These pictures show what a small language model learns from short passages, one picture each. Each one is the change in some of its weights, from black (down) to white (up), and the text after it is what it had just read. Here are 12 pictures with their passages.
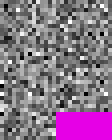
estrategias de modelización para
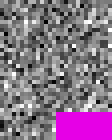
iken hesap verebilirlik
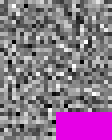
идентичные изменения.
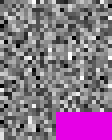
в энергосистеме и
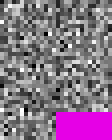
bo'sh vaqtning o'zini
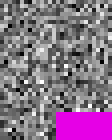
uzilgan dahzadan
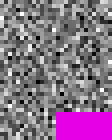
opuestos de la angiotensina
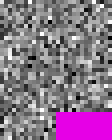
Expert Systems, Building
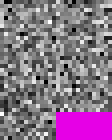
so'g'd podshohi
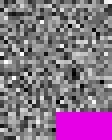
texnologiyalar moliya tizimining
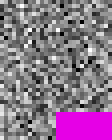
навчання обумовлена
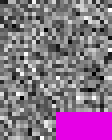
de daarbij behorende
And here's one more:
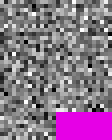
Нурали Аннотация:
